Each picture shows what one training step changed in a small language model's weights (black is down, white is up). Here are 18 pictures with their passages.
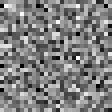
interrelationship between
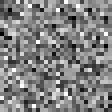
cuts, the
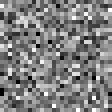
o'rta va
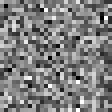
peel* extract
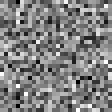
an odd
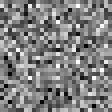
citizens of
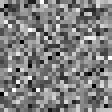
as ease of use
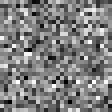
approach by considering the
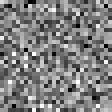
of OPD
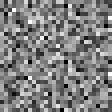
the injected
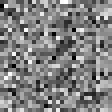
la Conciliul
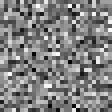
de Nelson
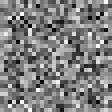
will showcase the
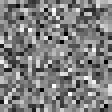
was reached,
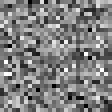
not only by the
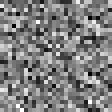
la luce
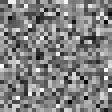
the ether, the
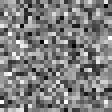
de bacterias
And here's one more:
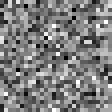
number multiplier
